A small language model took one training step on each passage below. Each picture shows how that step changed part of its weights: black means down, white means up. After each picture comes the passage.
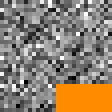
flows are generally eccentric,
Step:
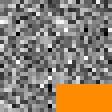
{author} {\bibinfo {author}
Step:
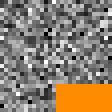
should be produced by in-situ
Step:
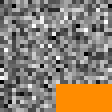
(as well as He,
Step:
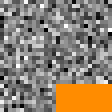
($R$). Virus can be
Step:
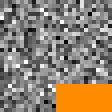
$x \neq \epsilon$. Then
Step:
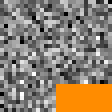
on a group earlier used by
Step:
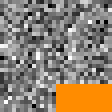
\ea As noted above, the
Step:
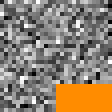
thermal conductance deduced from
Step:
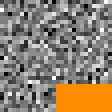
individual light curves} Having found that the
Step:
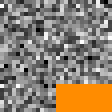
we check from synchrotron
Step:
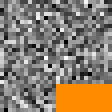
of angular position on-sky, see
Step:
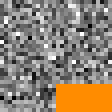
a muon. The number of expected
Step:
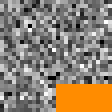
matrix:} The final model input is the
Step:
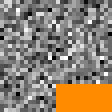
difference of the following geometric series
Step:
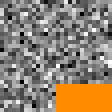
larger that they otherwise may be. In
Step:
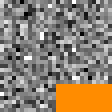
account of causality that still informs
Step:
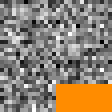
linear size is 1190 kpc.
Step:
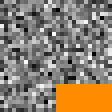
of supernovae (SNe)
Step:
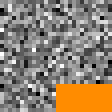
in Yukawa-potential
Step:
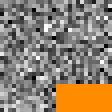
(SRR) is studied using
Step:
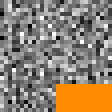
harmonic decomposition. The axisymmetric
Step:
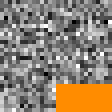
reference samples were prepared by mixing
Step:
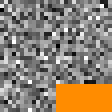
and edges, as well as the spectral
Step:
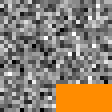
for D2. In the density model of
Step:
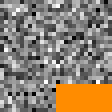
fermionic legs. One can construct
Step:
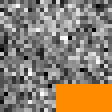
Treu) using NIRISS
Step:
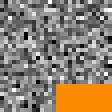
(b) pitch angle reference
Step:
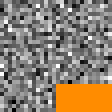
the center ($\psi$ must vanish at
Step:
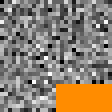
The remainder of this paper is
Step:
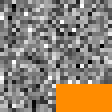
$z$-shell. As very
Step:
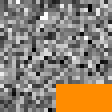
is always \today,
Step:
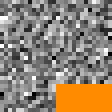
\end{figure} As for the relation
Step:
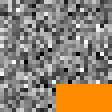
magnetic ground states has been demonstrated by
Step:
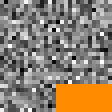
temperature range. Longitudinal fields as
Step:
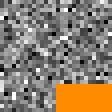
Baikal is taking data since
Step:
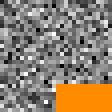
more {clearly}, {it is
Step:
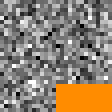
data on only two scales, namely
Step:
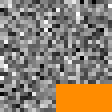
to the computer desk.
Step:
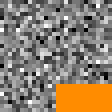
work requires not only driving the star toward
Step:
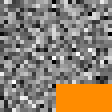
large cancellations; this allows to
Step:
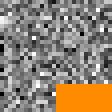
\begin{eqnarray} S&=&
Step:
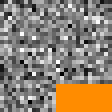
Rayleigh faded
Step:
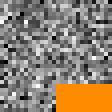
triangular kagome PC
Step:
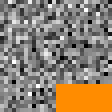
is suggestive of a superfluid
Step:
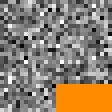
the dispersive dielectric properties of
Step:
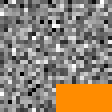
transmits the head-of-line
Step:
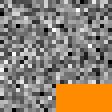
not only predictive performance but also practical
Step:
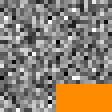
orbital turns regardless of
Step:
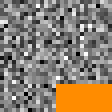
all images are real data and real generated
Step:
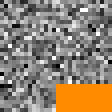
be expressed in terms of scaling functions,
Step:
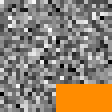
of the portal complex, under the
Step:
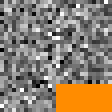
Observatory Sky Survey
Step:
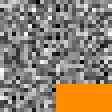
has shown that it is best to first
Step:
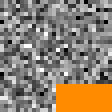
YMnO$_3$, where the
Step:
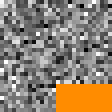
different rate of compensation; hence,
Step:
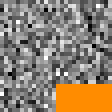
towards the base of container.
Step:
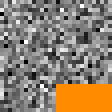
transverse electric charge $e_{\perp}$
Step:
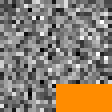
to categorize AI systems by
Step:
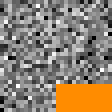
the saddle point determines the coefficients
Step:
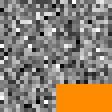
of the directions. In a
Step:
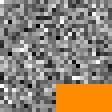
a set of dynamics rich enough for our
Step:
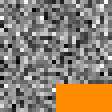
figure of merit (objective
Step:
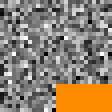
is stronger than the error.
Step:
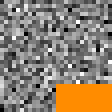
$\gamma$ and $\tc$ is
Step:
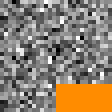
aforementioned discussed complexities in
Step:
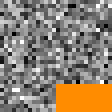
cryptographic hash functions for
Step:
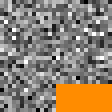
an intermediate scaling regime with exponents
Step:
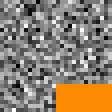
distributions for $\KS$ in
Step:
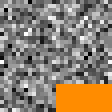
metric behaves as {\small
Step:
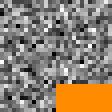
not take into account the corrections to the
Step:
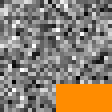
by changing the cw external field.
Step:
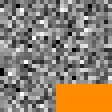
Weakly coupled conformal gauge theories
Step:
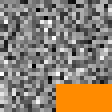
would be EM-hidden neutrino
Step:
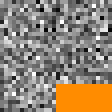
the very low thickness regime grown on
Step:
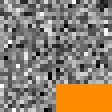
paragraph corresponds to an \X
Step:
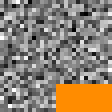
cannot tell why there is such a
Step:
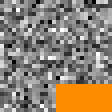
Coulomb field of another particle of
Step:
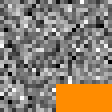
numbers can be defined in various ways.
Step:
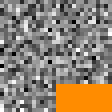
properties, and their potential application to quantum
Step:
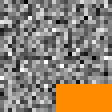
understand the impact of successive
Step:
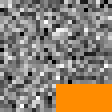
to all analyses, in particular
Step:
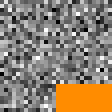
and MIT Kavli Institute for
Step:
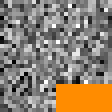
inductive notions in dependent type
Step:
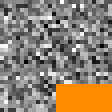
\cdots v(k_n)
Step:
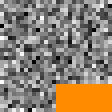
field, the nanoparticles can
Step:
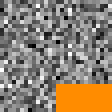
the attractive interaction, as found on
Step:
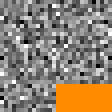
weight for each cluster $c_j$
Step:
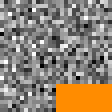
vastly negative temperature without the
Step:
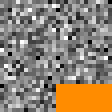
Brookhaven and
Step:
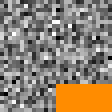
denies the other one. To
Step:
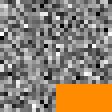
and not on the finer details
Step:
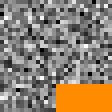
subthreshold swing SS
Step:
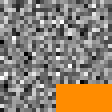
the mass-to-light ratios are
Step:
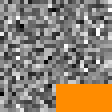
we discuss the pseudorapidity
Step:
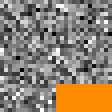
within the image feature space of the generator
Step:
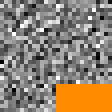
effects lead to higher temperature and lower density in
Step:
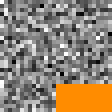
proposed context-sensitive data flow analysis
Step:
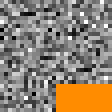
even at temperature $T\sim
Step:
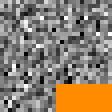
spectroscopy measurements were particularly useful
